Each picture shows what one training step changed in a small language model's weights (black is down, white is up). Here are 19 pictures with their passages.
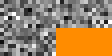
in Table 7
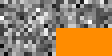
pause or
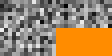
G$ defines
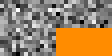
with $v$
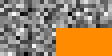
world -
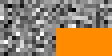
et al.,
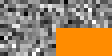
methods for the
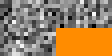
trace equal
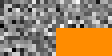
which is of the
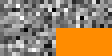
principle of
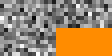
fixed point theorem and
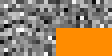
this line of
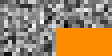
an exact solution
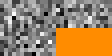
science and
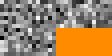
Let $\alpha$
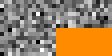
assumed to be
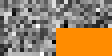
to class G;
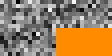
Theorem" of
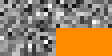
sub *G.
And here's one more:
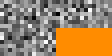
in the current
